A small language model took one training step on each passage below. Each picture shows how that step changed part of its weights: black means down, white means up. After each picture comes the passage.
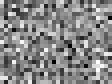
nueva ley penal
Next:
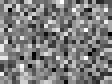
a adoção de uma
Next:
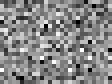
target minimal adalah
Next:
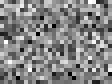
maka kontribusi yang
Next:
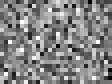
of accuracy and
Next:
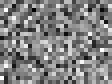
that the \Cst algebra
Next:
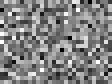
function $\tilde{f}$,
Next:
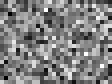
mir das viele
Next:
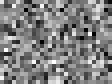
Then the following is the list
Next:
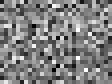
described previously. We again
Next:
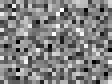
отношению к
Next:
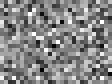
\in \mathbb{R}$,
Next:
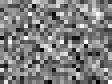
takes between 0.15 and
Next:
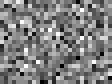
Наприклад, у
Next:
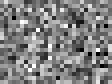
Tuzilgan dastlabki
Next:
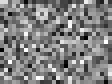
um território no
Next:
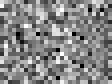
taking a sufficient number of
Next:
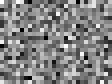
closed geodesic balls
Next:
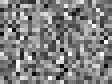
that $q$ is a power
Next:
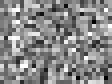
0 \end{aligned}
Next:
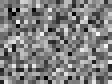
for the left-handed
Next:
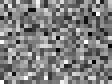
polynomial. In our case, one
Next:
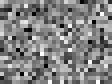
Aslı, Buluş
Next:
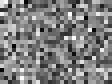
space of $A$ in that
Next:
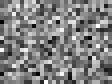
a blend of literary
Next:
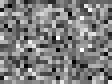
les plans matériels
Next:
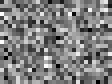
comparison is with respect to
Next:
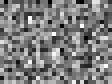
we consider the conductivities
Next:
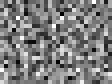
якого звертався
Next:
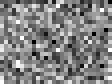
manifestação da DM
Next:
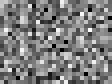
expansion (A33)
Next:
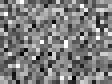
tree shift $A^{\sum
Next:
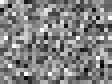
fixing $T$ pointwise
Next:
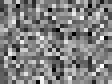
un niveau élevé
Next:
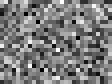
met Milupa.
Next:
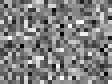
In this note, we establish the
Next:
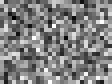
Alcance La prueba
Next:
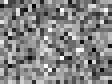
Revision Date :
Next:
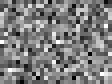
coordinate-descent methods
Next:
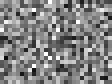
desejo da poeta em
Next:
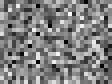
verify the following essential
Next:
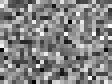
the aforementioned properties
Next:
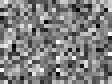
focus on the stack of
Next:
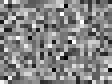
administratie over
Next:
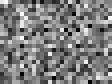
de forma adecuada,
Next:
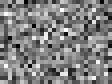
variables, or distances in
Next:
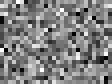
fields for simple 2-dimensional
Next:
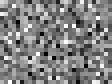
ishlab chiqishlari
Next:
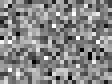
optimal online estimate of the parameter
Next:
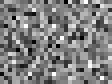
% \special{pn
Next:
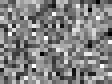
egallagan holda,
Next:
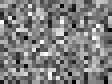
is easy to see that the
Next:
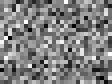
the Tate) cycles
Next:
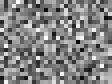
- Оммавий ва
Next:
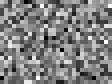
let $J$ be the index
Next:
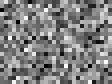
dans Agirh mais
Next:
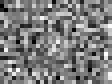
катта зарар
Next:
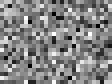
are the minimum value of the
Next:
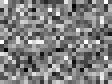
a problem on surfaces.
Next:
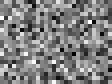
be continued to the term at
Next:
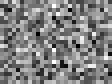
менш довго,
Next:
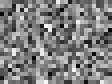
y se procedió a
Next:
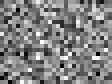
o‘zbek va tojik
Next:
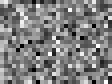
de carcaça, o
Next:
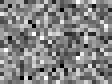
results are essentially known even
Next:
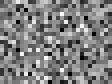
since Elo was originally
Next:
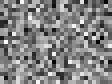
circular corrals
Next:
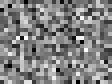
abuso sexual
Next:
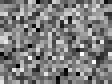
for both cases,the elements of
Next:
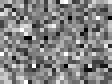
за допомогою
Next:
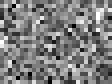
zijn echter in
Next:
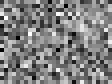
approach with projected jumps
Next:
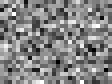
это древесные
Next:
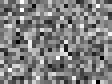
and $\gamma\leq 0$.
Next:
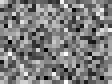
la propagación de
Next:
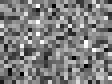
and stores formation, to
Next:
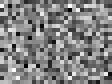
case of irrational number
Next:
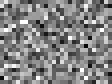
Resistance; (4)
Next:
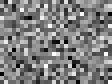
the diagrams represented
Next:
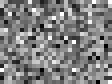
a similar calculation gives
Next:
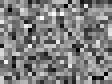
colocam que o
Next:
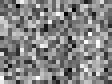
o'z davrining
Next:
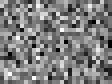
to a good interpolant
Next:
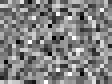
Borel graph structure on
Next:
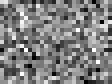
de risco latentes que
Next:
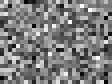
definition of $\beta$. Therefore we
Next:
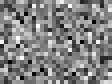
Nodir Normatov
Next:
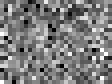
The following result is reported in
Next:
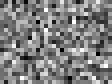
Gletscher weisen
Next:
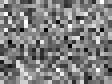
this case, we deal with
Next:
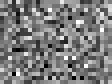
Tenth International
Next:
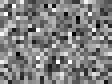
filtration is regular, then
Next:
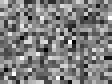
faoliyatini faqat
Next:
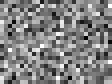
form and maps the triangle in
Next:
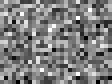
the position vector relative to some
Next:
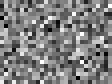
assembly and solver
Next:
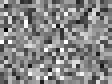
this process until $\Delta =
